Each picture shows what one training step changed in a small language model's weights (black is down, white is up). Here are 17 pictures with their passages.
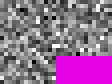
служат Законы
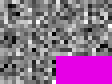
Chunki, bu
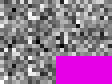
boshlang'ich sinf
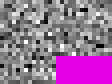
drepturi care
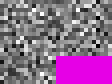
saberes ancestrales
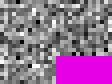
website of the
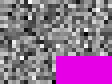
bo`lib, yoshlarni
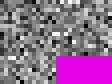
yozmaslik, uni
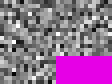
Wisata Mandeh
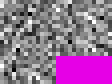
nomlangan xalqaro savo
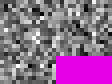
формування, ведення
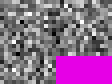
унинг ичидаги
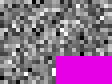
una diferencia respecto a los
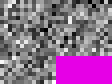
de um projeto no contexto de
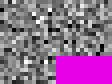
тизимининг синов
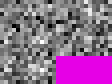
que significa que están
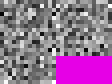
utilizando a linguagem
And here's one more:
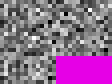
da Costa Dias, em
